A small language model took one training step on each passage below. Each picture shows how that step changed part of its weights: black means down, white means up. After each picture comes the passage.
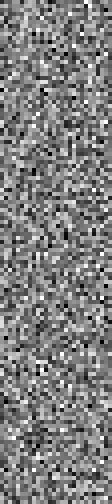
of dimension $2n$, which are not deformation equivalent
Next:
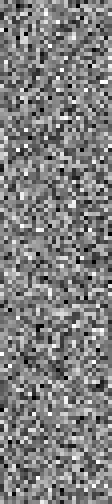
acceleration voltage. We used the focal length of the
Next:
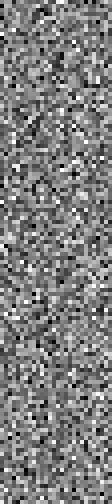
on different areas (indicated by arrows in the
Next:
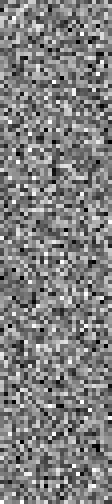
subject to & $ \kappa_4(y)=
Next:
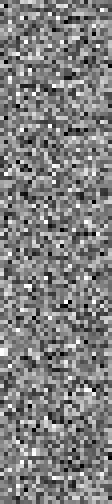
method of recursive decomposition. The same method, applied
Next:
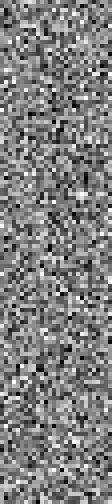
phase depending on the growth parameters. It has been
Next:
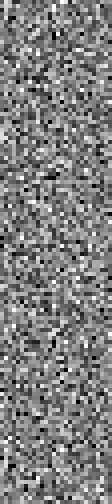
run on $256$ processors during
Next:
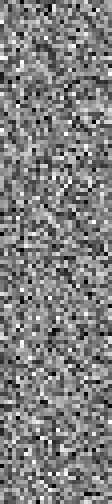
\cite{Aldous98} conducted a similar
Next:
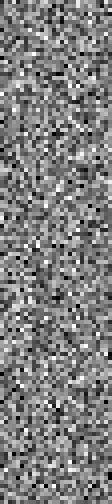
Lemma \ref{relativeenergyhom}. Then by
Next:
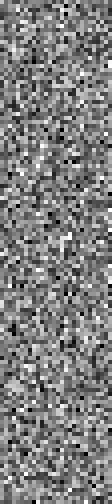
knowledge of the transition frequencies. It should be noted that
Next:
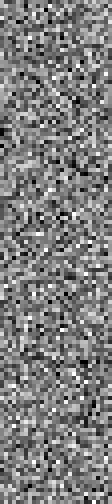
investigate the PTC estimator for Gaussian mixtures
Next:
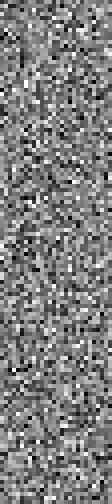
to the effective Hamiltonian $$H_{\rm eff} =
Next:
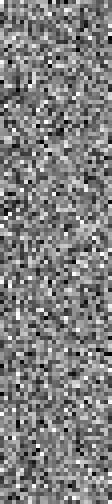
equations. His computations are formidable in their
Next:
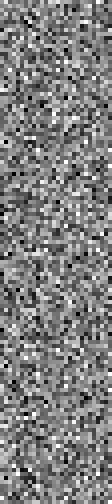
is given by an isometric deformation of the surface in
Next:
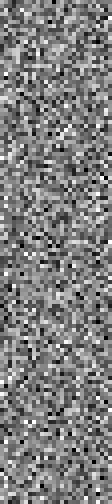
would like to keep it below this scale. If we
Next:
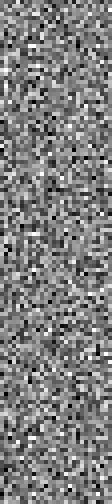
for studying our Galaxy, but also for
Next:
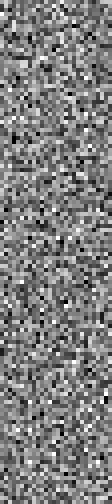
difference in O, Ca, Sn and
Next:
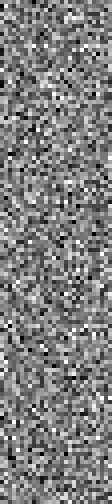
of compared models on different contents. To this
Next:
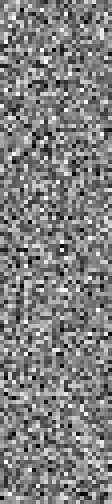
{}; \node[transition] (2a)
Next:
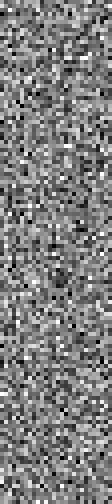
\begin{document} %Referring
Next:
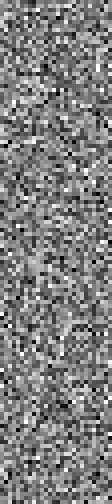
in the presence of the symmetry perturbing field it is
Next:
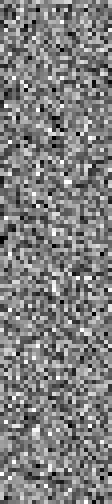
it locally, the global property following from the fact that
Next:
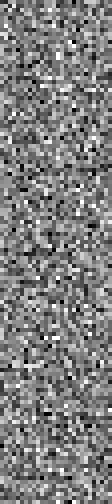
the Aspinwall-Morrison formula
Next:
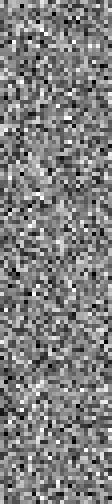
and differences in terms of CPU times are presented in
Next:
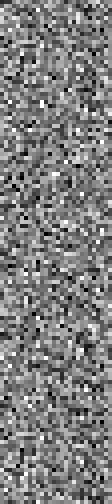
the decomposition of $V$ into blocks.
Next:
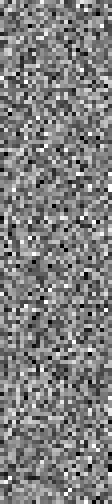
the time evolution of the bending energy, and we
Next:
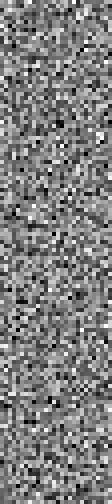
in phase 2, we solve the entire problem with additional
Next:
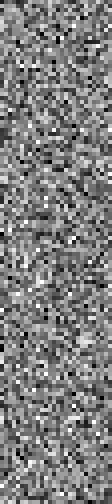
\ref{section:space_sampling}) with
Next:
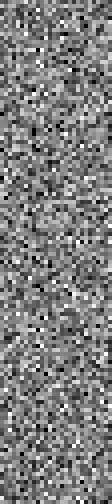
show that $$(3.3) \quad
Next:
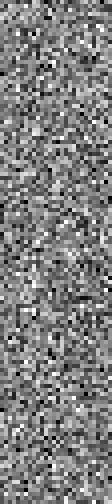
The case of the diagonalized separated system of the
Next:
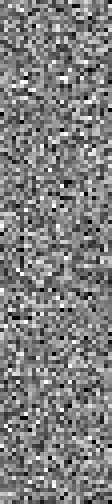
\includegraphics[width=\linewidth]{} \caption{\small
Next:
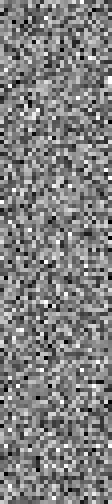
a particular case of Regime 2) and with
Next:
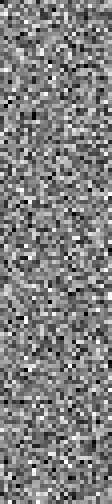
of nucleonic interactions at zero and finite temperature, while
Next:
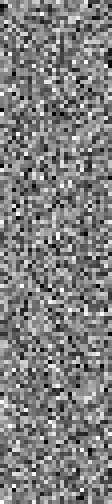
single term in equation \ref{gqle}:
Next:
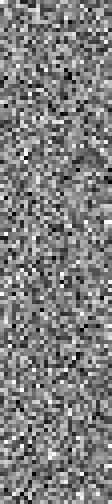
$G=S/R$ is not
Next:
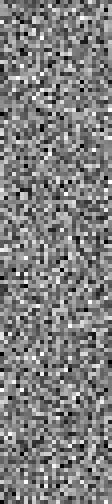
interior point of $p_2p_3$
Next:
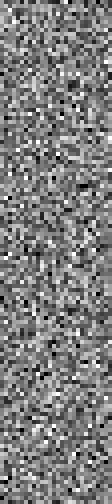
multiplication, so the pairwise product of elementary monomials must
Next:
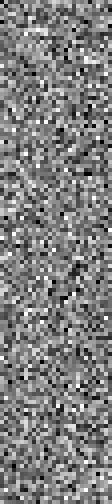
steps, it is possible that an interation might
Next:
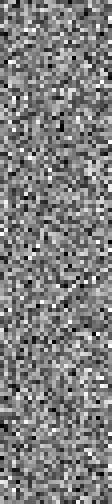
presence of a weak vertical magnetic field component,
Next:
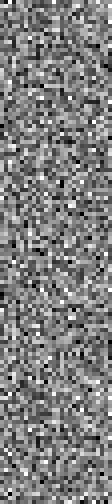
dependence of ENAQT effect on the location
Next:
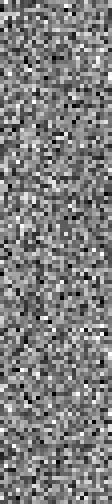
for the further development and applications of highly accurate molecular electronic
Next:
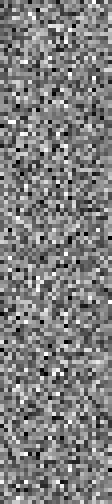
(\ref{cvm}) and the uniform continuity
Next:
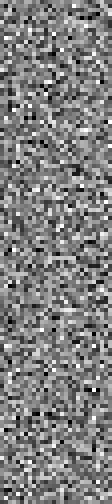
The Similar plot of $\protect\alpha
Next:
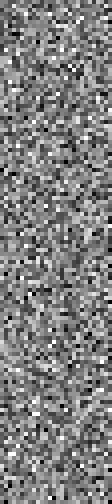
necessary if %\kern... is wanted
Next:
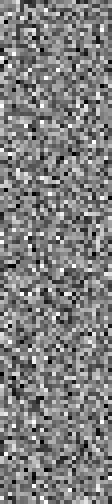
has been applied by several authors to obtain results in different
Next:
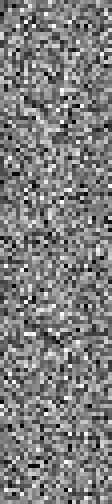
regular triangles and parallelograms, but we
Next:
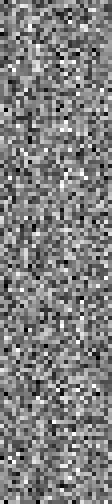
of waveplates together with a q-plate
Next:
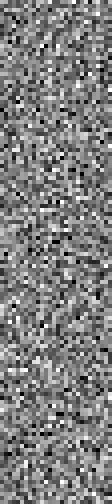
}\right\rangle $ in one LEET.
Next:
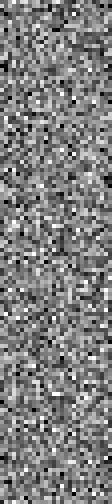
model with present lattice QCD (LQCD)
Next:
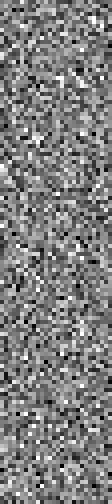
$G: \mathcal{T}\rightarrow
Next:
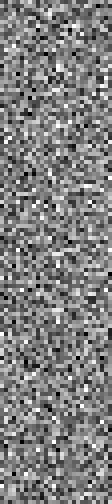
2, we also show that the equality of the
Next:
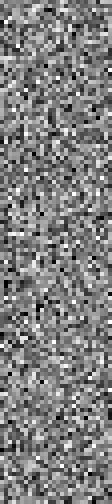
\mbox{ Euler's constant}), \eeq giving
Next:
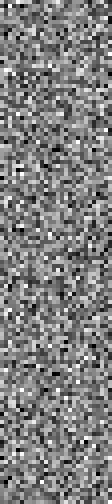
with mean field exponents and the mean field scaling
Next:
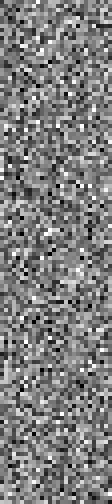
when $A,B$ are disjoint), \item
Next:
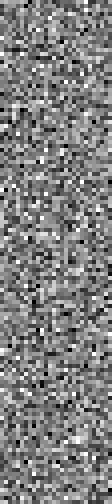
integration by parts, we obtain $$0 = \Re
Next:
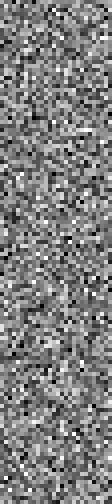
we identify the generating function $\tilde p$ of
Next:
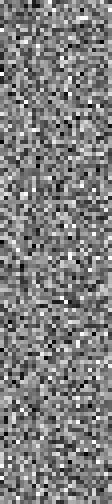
operators of $\wE$, and that there is a
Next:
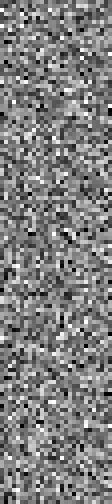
\begin{align} \nabla \cdot
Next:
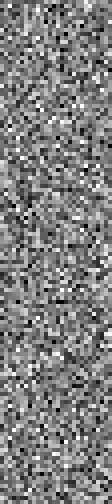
$C_{4}$ contains also points in
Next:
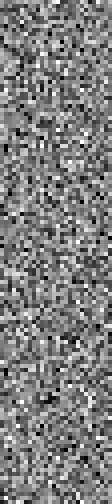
a vertex $a$ in $C$, we denote
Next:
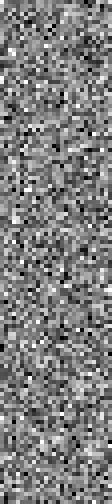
be \begin{equation} \sigma=
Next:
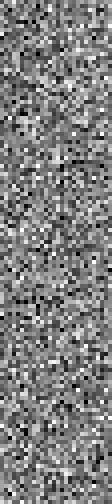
particle dynamics ($z_{p}=1$) imply
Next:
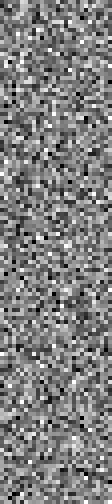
say $\pi$ is an {\it involution} whenever
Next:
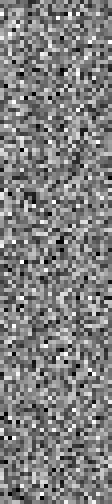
performance. Nonetheless, entirely removing support
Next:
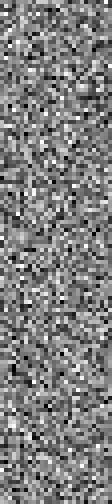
\nabla _{\frac{\mathrm{grad\,}\rho
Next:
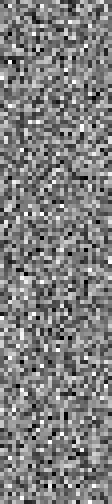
where $U(x_0)$ is a sufficiently
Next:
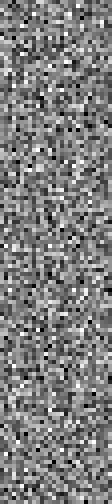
and (A3) hold, and \[ \delta
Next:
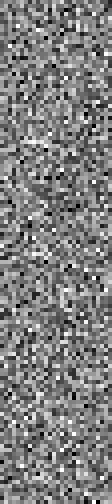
our improved security-proof method for the SCS
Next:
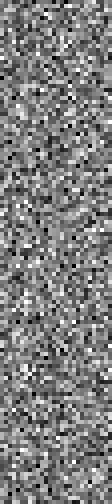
balance and thus unbind the deuteron
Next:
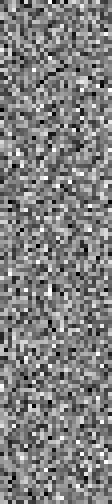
h\right) }\left( t\mid
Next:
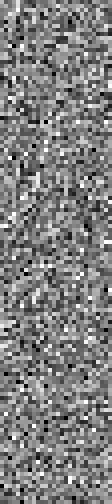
$\kappa=d/\lambda$ is convenient for
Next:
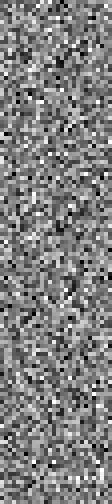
independent series generated in the FTS Model 2.}
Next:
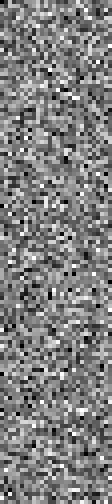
the simplexes of $\dim <4$ of
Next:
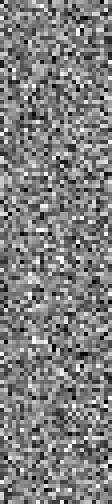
plateau of this model at zero temperature.
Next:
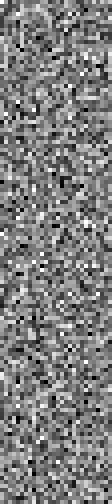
\cite{sli}, stimulated by the
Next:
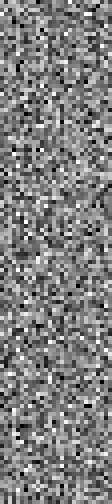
u_M \end{bmatrix} \ge
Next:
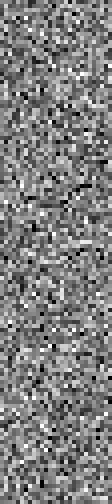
time duration of the bias coincides with the time interval of
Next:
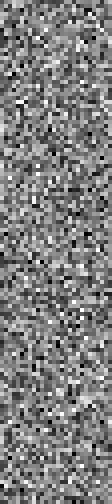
carry out explicit computations in the groups $\G$
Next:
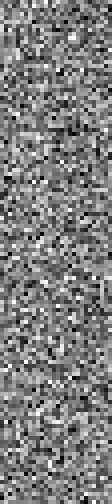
implementation of the fast iterative methods based on the
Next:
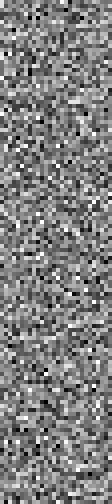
in groups of finite exponent}. Determining whether
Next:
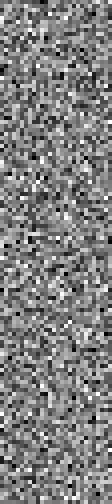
by practical considerations arising from the testing machine,
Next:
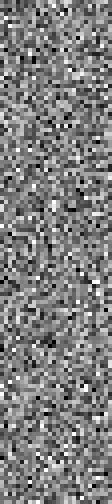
of angle and time variables and using Moser's small
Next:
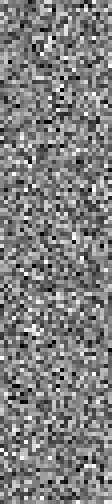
Let $f : S^n \to
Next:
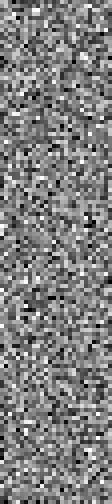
confining potential, \begin{eqnarray}
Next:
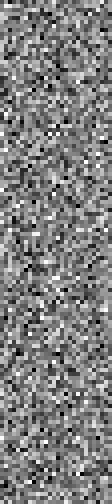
respond to changing market conditions. When there
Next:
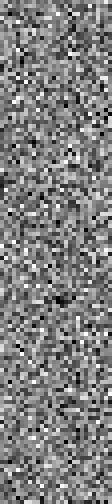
the filtrations by degree on both sides. There
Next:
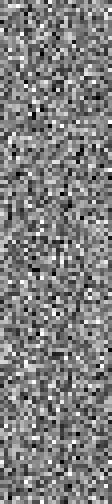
directly to the exit of the condensation
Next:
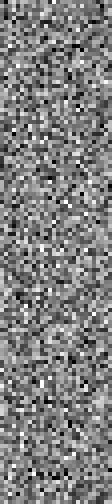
ordered by $\subseteq$ is a proper forcing.
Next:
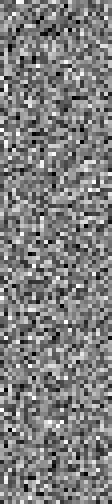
of performance available for all 34 side chain, we
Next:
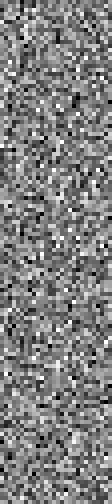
the user as an ASCII file. Other
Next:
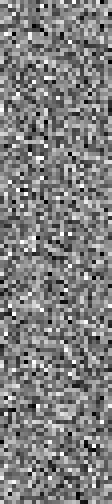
corresponding results from the integration of the stochastic EOM are
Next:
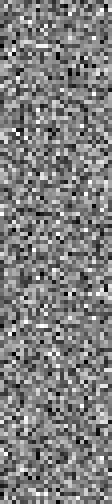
the Riemann connection coefficients defined by the kinetic metric
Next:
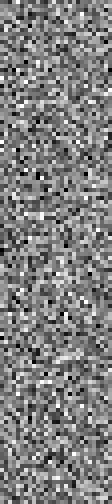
section about van der Waerden numbers by
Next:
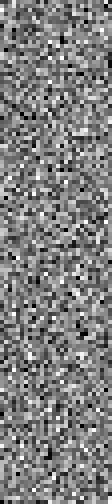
a matrix of variables $B_1$ satisfies \[
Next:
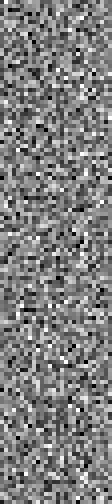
matrix elements and the closed-form expression itself significantly.
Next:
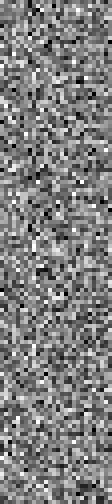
Semiclassical theories and applications \maketitle
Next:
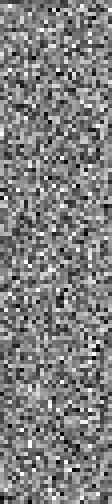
because d03 is also run in LES mode.
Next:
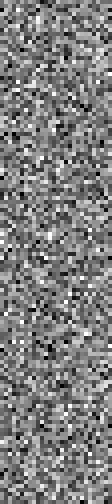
\caption{Comparison between the stochastic model and deterministic
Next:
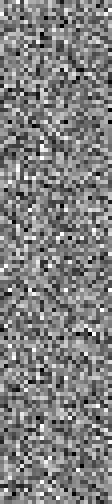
is invertible, finishing the proof in this
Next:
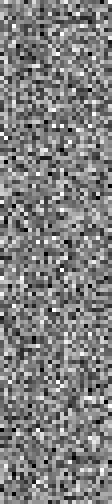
of $K$ at the place $v$. We
